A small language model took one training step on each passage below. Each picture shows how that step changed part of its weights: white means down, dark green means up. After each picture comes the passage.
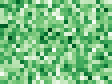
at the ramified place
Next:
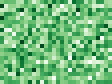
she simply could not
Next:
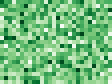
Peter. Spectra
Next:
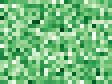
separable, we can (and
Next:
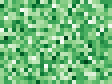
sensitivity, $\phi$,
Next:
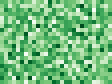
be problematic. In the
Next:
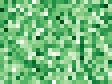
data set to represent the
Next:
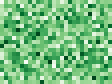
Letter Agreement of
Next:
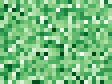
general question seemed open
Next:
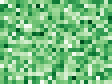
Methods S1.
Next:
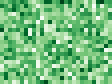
Schiff base separated
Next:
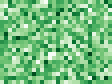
toroidal Lie algebra
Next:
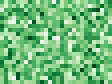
provided enough slip
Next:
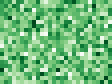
also get an interior
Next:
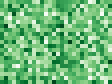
value set has a modified
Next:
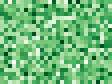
place of $u$. The same
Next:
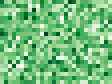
we have\newline (1)
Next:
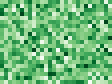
well as their parents'
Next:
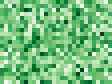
2 Anxiety/depression
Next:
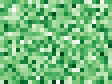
he give us the grace to
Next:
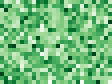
the constant congruence speed
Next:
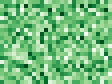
of pituitary
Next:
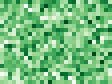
broader field of
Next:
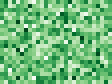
and furthering the potential for
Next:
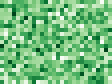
manuscript and/or
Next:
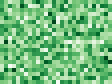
ecosystem needs. V.
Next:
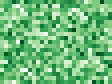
the second claw-pole is
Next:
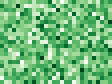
There is a set of 300
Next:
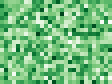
less frequent.
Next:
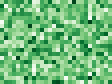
✓ MCA
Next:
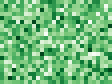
the Kobayashi distance
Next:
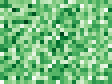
users do not contract this
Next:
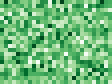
(distinct from the
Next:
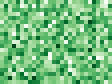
on memorabilia
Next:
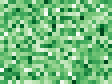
departments. Funding
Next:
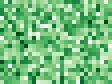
Theorem (Oka IX)}
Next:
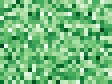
from fire-resistant
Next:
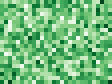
drivers of change
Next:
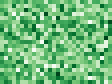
is the wide ideal class
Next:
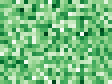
has to be performed in
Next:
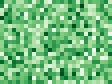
are exceedingly high,
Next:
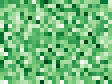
By restricting their contributions
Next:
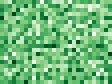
regular components are not
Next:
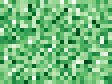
elements of $\cR$ are
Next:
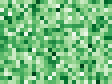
beam losses and
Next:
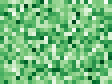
at the situation of
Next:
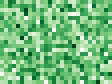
when applied in meat and
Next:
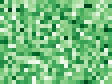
$a_3$ can be
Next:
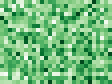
a team and a model of
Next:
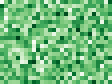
rational curve $C$ of
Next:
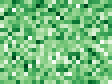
and $g^*\circ
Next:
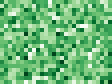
take another look at
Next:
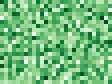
the area marked by
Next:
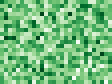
that possibly intersect
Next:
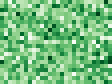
is higher than that at the centre
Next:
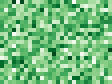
are given in Table 1. The
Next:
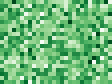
\end{itemize} \item
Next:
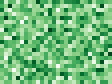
answer based on the
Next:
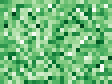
systematic shallow
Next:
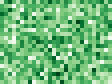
$\le$. Note that the
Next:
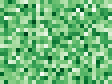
in static air at a
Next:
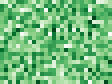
quiver $Q$ that
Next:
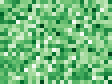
advanced facilities
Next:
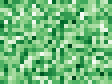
think it was working,
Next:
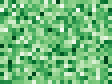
the difference is noticed between
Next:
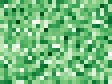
markers of the independent
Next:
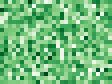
cells is fault
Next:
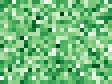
either in frequency or
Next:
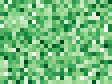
model, according to common performance
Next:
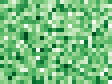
necessary to seek and
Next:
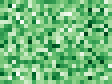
effects from the MPs.
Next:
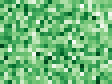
and therefore, again by
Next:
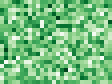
Year 1: In the first
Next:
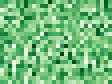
(a) Gender distribution
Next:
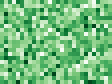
I'm in class, I
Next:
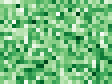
small ponds that are free
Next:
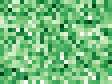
of “digital
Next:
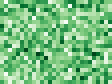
form. Riddles of this
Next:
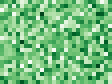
were dried using the sun
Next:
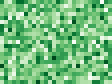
is found lesser than the
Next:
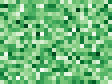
and $n^{3}$ converge
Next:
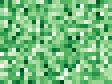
users, and shift
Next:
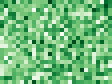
$\eps > 0$, given that two
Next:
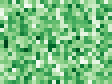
mammals in this
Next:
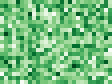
an ellipsoid or a
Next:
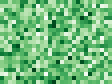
concrete example shows that a continuous
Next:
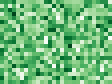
given by \begin{equation}
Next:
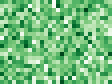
can proceed as in
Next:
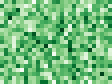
criteria to limit the
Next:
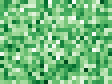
powers of degree
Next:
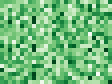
the amorphous phase was
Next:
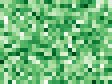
bundles} We say that
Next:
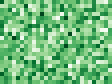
the cerebellum
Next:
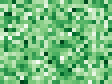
for preparing papers for
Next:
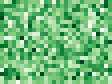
\), resulting in the
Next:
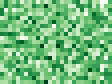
tetrad transformations in
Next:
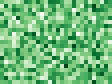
seconded the marriage
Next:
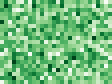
= \tilde f^*d\alpha
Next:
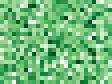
$\Gamma_i$ for each
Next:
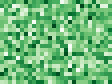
on the unit circle,
